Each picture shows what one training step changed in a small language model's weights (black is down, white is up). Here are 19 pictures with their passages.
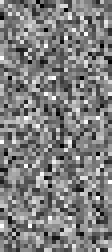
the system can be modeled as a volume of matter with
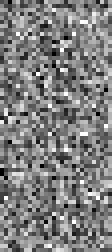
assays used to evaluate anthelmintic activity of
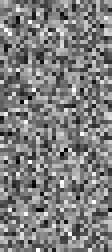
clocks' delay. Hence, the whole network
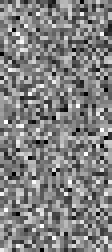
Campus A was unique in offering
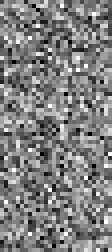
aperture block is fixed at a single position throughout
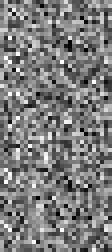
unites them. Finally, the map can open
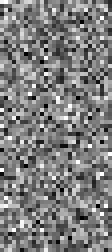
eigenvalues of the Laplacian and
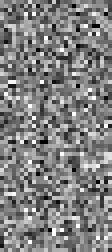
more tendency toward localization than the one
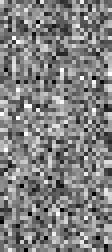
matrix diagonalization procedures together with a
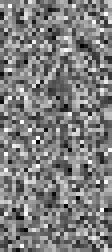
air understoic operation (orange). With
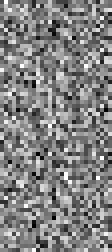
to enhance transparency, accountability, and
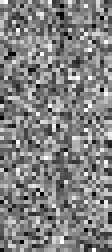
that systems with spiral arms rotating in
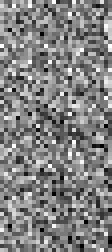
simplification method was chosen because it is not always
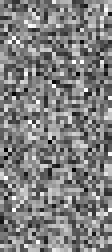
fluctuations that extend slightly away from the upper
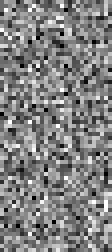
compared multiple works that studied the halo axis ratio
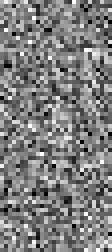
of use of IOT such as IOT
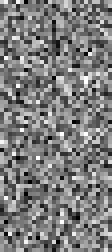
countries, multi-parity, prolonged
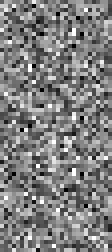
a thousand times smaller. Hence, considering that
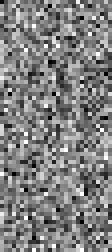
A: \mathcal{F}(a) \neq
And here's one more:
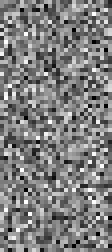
WORK Industrial multimedia systems
